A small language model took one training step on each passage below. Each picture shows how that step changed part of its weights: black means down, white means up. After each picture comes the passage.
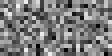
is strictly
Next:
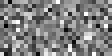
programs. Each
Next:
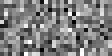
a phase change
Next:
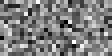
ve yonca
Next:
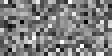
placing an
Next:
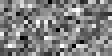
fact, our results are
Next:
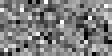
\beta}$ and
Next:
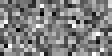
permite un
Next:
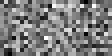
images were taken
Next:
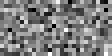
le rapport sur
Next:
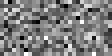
specific application.
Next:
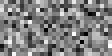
in existence to
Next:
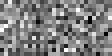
das tarefas
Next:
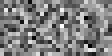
les unités
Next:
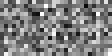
iniciasse a
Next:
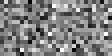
image and the
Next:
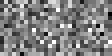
of the quantum
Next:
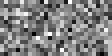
analyzing but
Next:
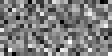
the urban
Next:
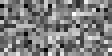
moral values in
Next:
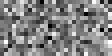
it allows to
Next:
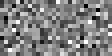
Tem-se uma
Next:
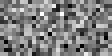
de transmisión
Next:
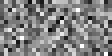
the accounting
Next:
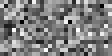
are defined as
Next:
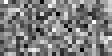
that local health is the
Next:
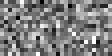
our conclusions.
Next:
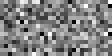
may be more significant than
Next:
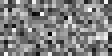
in this paper.
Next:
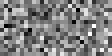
characterized by similar energy
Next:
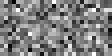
significant limitations.
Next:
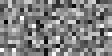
professional training
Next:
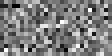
que participan de
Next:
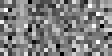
2.2 in the
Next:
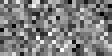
at the relays and
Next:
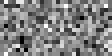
based on the properties
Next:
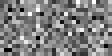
maktab yoki
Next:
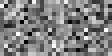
are then used to
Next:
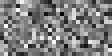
песка и
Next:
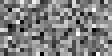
have access to all
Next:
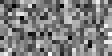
bu asarga
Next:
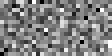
which to base a
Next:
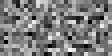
samarali va
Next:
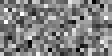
and $\delta$ are
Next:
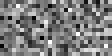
the inside of
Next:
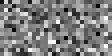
model with the 4
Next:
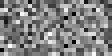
C.G. and
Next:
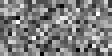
multiple languages
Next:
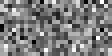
up the model considered
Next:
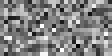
clubs and
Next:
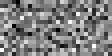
e Gustav
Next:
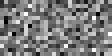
E \left[
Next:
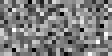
the behaviour
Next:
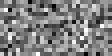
1. Series
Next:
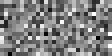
a pulse
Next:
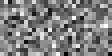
steps corresponding to
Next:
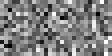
b i d .
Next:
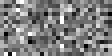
за свое
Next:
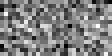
de rechte
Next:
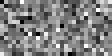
va ushbu
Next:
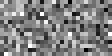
from other basic
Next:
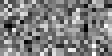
student having
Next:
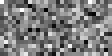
particles $n$
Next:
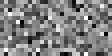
with marine
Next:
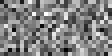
by virtue
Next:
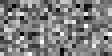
buyum va
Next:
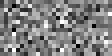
Chards and
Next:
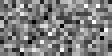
resilience of the
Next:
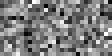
legalization of the
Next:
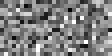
shahri va
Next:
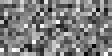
a major
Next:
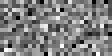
this section, our
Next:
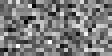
de *Beş
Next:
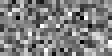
all traffic to
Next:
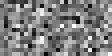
di banyak
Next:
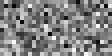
é nativa da
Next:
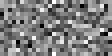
might object –
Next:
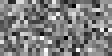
we evaluated the
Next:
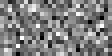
resource. -
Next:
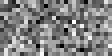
general material data for
